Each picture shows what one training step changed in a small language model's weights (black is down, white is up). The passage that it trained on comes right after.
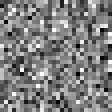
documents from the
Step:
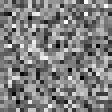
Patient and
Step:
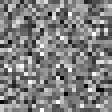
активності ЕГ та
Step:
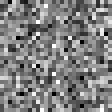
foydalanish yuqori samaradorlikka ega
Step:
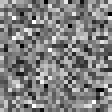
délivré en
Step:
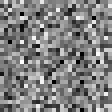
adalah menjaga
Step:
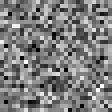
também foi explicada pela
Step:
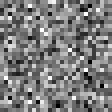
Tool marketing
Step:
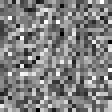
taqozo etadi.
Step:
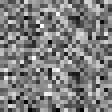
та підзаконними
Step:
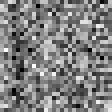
LA IMAGEN
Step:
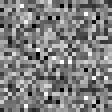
podemos utilizar para
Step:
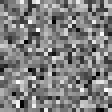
women's private
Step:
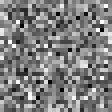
on ne met pas en
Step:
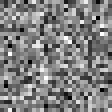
etilgan jinoyatlar
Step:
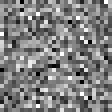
karanasan ng
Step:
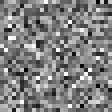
neoplasms and
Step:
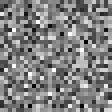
olib borilmoqda.
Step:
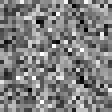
ради мира,
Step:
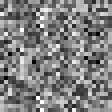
способность верно
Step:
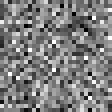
tutun gazlarini
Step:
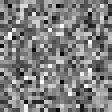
Fazenda, entre
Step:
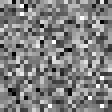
Siklus II
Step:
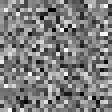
alpinen und
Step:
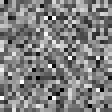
determinados pelo tipo de
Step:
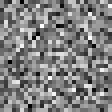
visitantes. O
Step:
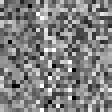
над усіма
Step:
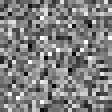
личности. В
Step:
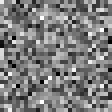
THE CLASH AND
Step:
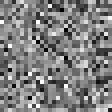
va asliyat
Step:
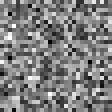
um diagnóstico de
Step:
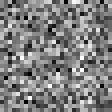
shahri, Toshkent
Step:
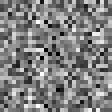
país, o que
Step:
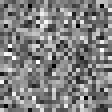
etilgan bo‘lib,
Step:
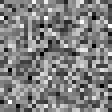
mais detalhe as
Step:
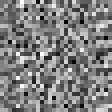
kabi har bir davrda
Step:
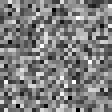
сложно самому
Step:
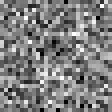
гравитации с
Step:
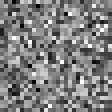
A ce niveau,
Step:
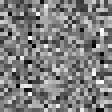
lebih lama serta
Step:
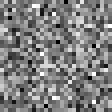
пристрої більш
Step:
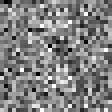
tres próximas
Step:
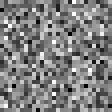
& Humanities
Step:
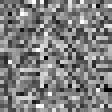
métodos que permitam
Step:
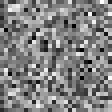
bemorlar hech qanday
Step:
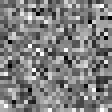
va potologiya jarayonlariga
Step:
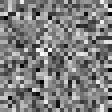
é vista como um impacto
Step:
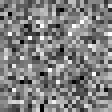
deb topiladi.
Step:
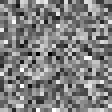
result of this process
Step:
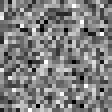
на директиви
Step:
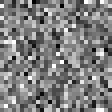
cum Encratio
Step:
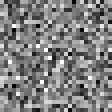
do direito administrativo:
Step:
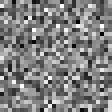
a Castelo,
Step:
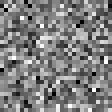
для рождённых
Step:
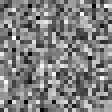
etish bo'yicha
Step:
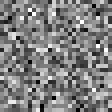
farq qiladi.
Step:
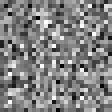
etiladi. Ular
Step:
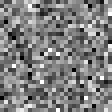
Climate Change
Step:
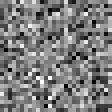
va sozanda
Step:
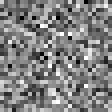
sobre la imagen para
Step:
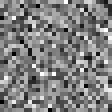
y estudiantes. La
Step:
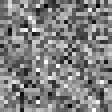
'l primo
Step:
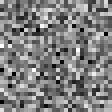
durante a fase de
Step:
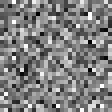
genelde benzer
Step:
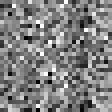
tahlilni olib borishda
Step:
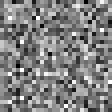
Respublikasi Fanlar
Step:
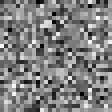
raras e
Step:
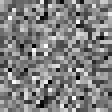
social. En este
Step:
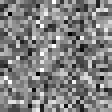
uchun xizmat qiladi.
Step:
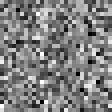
في الحجة
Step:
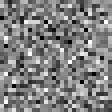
de buscar ajuda
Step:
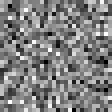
E. L. et
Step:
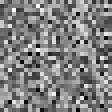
bo'lgan bolalarning
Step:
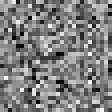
No *Diário do
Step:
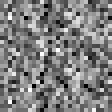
дисс. –
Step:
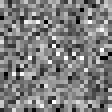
de experiencias es el
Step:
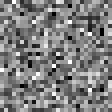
clave: memoria
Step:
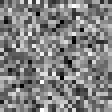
граду земного і
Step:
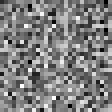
maneira geral,
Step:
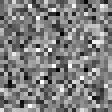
formato de publicación
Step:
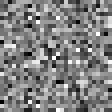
oldini olish
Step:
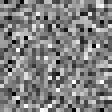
(her bir elementin
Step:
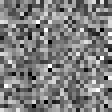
procedimentos aplicáveis à
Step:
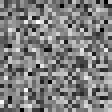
que este seja utilizado
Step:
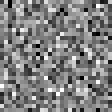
e a competitividade
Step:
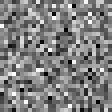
túsiniq hám
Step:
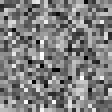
университет имени
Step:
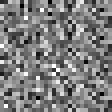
Instituto Federal de
